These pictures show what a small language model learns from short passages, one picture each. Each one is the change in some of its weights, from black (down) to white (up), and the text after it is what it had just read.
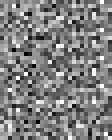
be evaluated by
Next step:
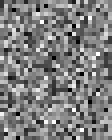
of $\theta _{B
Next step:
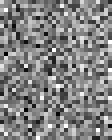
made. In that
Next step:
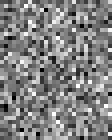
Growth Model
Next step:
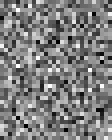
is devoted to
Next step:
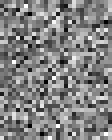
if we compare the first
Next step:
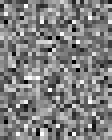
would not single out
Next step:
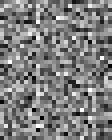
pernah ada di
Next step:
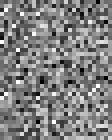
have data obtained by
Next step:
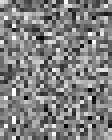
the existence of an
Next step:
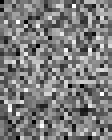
the regularizing
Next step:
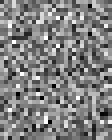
parte, cabe
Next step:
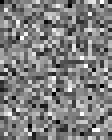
improving the
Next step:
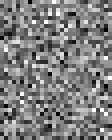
ва бундай
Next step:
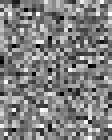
que relata uma das
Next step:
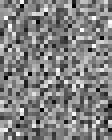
\right) \quad
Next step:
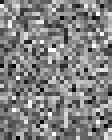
We see a strong
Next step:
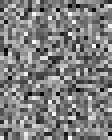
rate expected from
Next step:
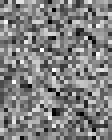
the Cepheus
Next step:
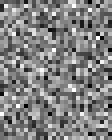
shows an interesting
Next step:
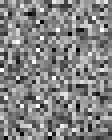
have no interpolation,
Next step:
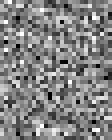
veya ara
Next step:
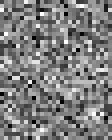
digital und
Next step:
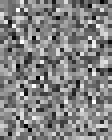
is isomorphous
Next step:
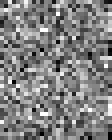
al personaje
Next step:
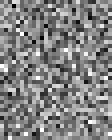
the MO modes.
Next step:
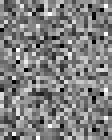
bering. 10.
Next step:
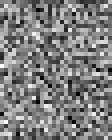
de receita se
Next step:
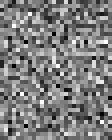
indicating the presence of
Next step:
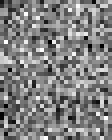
some critical value
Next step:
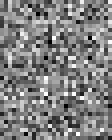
outer stirrer
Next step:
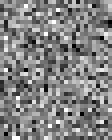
an example, we
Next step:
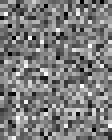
The upper inset of
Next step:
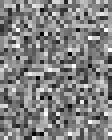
the J-PARC
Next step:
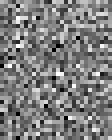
qilish va ta'lim
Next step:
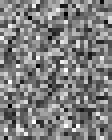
rates based on
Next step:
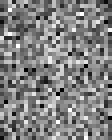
ergibt sich
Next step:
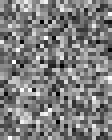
delle prove Per
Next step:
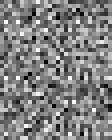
Ding, M.
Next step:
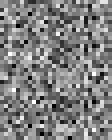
Navoiy: "
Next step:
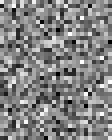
Il faut noter
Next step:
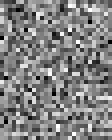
are required for
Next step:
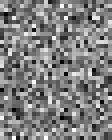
як Богообраного
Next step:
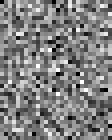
Ana shunday
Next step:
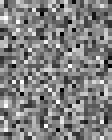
(GW). The
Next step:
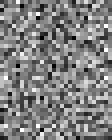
and business
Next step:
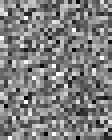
to be a constant
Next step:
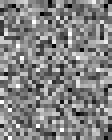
la société
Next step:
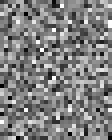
where $R$ is the
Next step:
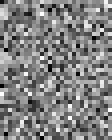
vector $X$ in
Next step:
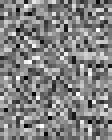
by adding an
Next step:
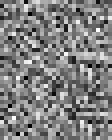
of adding real
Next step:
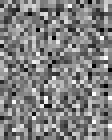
in comparison with
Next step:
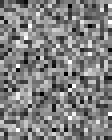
6 at bottom
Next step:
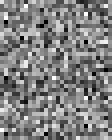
a charge order with a
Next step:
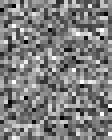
presents the dependence of
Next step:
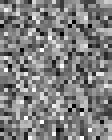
correlation length is
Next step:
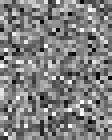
ética e de
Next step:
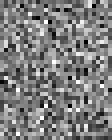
equation and that of the
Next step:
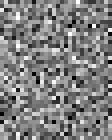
stretching on
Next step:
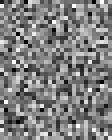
is negative for all
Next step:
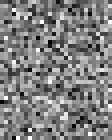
realidade totalmente
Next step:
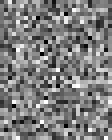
of each layer in
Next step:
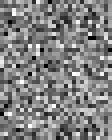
two Majorana
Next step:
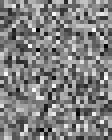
the reductions in
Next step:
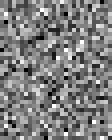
induced term is given
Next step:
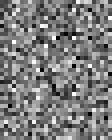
of the pp- and
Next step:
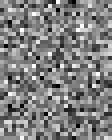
la croissance
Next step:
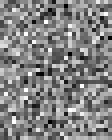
та санкції
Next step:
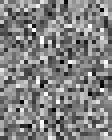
temperature. To
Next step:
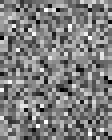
are related to each
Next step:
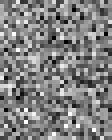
projects with the
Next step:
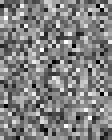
in the form ($
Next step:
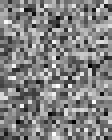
the most crucial
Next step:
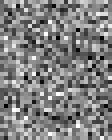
previous example,
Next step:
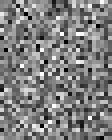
is due to the
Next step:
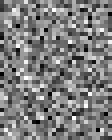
ingliz tilida
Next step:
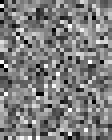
is easier from the
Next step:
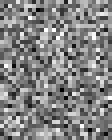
взагалі не
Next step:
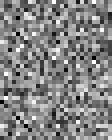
is instructive to
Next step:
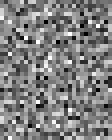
for bright sources
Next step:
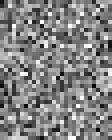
far larger than
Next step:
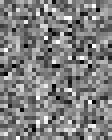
of Ukraine,
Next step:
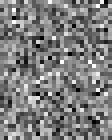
и толщиной
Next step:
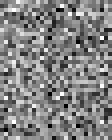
elementos con una
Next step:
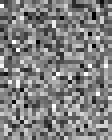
much easier to
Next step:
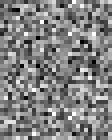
at $\epsilon_{d}$
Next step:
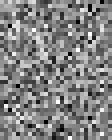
Tidak tahu
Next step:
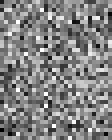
the detuning of the
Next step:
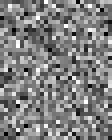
clock state experience
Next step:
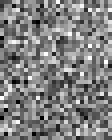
by their narrow-width
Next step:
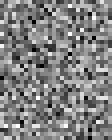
from eighties to
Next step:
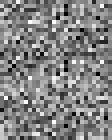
fields by the
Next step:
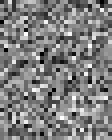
in order to preserve
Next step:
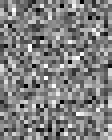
para monitorar o
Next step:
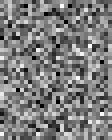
tingkat TK
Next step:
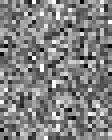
imperiya deb
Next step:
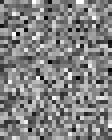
the Borghese
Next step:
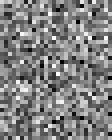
Gordon P.
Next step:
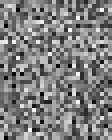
from the assumption that all
